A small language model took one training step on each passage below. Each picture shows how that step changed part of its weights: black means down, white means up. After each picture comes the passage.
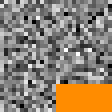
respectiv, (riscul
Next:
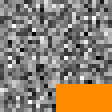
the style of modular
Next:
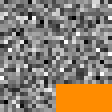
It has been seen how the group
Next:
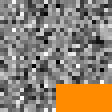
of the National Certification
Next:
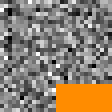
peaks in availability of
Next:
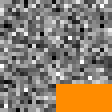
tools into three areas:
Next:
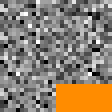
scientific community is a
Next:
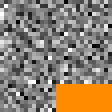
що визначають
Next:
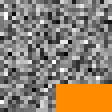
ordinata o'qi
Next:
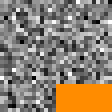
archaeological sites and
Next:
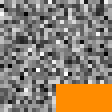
consistency; with a wide
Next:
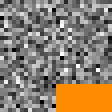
2023) From the informant's
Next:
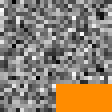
minutes (to catch the
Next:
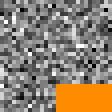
postmodernist features
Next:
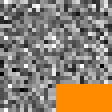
and Akel Ismail
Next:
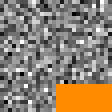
shows it is an intermediary
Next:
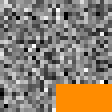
durante a pandemia de
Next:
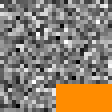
não pode prescindir da
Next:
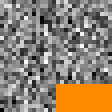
as an autonomous individual.
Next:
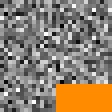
injured neurons and
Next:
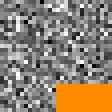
< 40 years were cases of
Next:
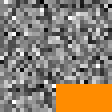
"insert belgilari"
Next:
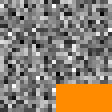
bilimlar tizimini
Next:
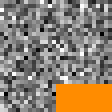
darajali ahamiyatga
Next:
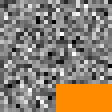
aromatic amines such as
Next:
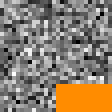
cartons with plastic
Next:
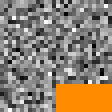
Antonio Tedeschi
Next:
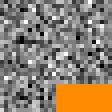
processing units. Summary
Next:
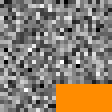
images were selected. All used
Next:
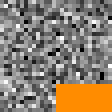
a source of biologically
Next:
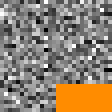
с чем многим
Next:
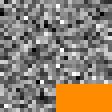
of electromagnetic
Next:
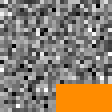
assumptions and complex
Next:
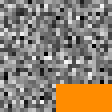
equal and is limited to four
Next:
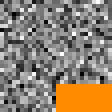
bizarre abstraction in the
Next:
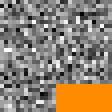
Enhancing experiences through
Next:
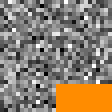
inefisien oleh
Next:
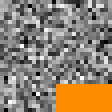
Customer Loyalty
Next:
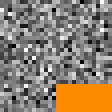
the cultural movement and impact
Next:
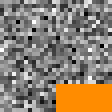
mavjud bo'lib,
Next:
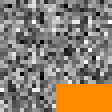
cycle, the swing
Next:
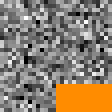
features. This paper
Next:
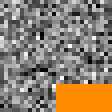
como cuidador, deve
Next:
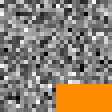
not have strong relationships within
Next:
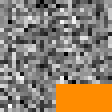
so that the Pilkada can be
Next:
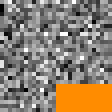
sustainable 6G: A
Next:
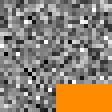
the Arab patients, but without
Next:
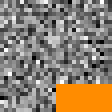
(hormone that is related to
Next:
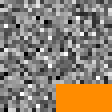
In general, the data reported on
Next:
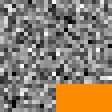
externos de la empresa
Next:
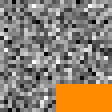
transverse striations and
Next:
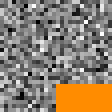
observations. This was further
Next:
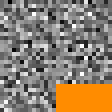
Thailand in 2011. He
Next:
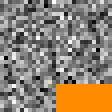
as realized passive house
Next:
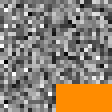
error made by the
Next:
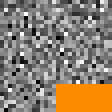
have never had a Pap
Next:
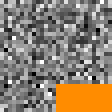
Vinifera* L). В
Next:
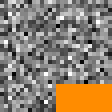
o Direito Positivo
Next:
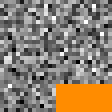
a vitória ao grupo
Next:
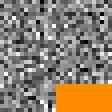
between donation centers and
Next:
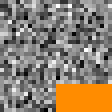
freedom of speech,
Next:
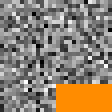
Se trata de un cuento
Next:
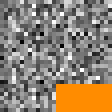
tilida xalqaro
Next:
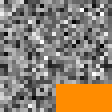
escola. Logo,
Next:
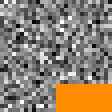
as a promising and important
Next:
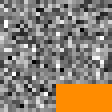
Thus, nanoparticles
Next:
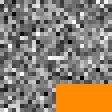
Keywords Coronary
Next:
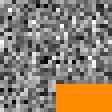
выше видели,
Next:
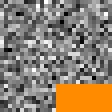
shows the strongest influence,
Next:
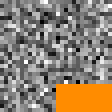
opacity: 0; transition:
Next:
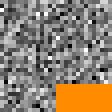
heavy metal concentrations during
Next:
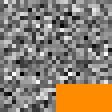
pedagogik hamda
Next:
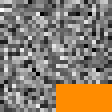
outcome, application, or
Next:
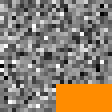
mercados de capitais.
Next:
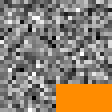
manteria as autuações
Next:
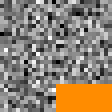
leading to the development of
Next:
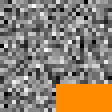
"Yashil Energiya
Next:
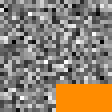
of peace education that can form a
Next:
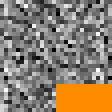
(10 μ m) were
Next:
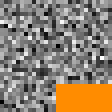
to be manipulated must be
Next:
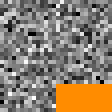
miembros. Los
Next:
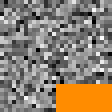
predictive diagnostics,
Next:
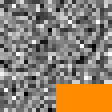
to Poland during the capitalist
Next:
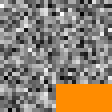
de siglas médicas
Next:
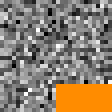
facilitated the rapid
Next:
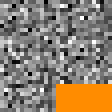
[41]. Therefore, the
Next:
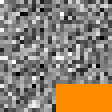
Tubuh Air /
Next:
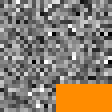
mm, and $I_d =
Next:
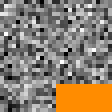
yang dilakukan oleh
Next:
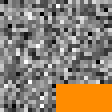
abundance of butterflies
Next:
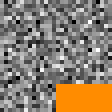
which creates harmony.
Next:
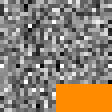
Nível Superior
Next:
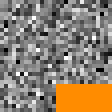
multiprofissional sobre a
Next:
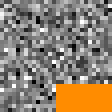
повинна бути
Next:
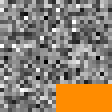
fatigue, illness and
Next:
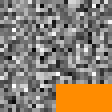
Disponível em:
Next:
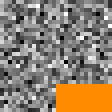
framework of the analysis. The
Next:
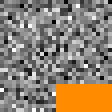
The drop collapse test
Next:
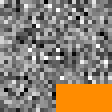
incorporating and implementing the
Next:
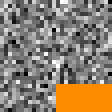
Effectiveness of
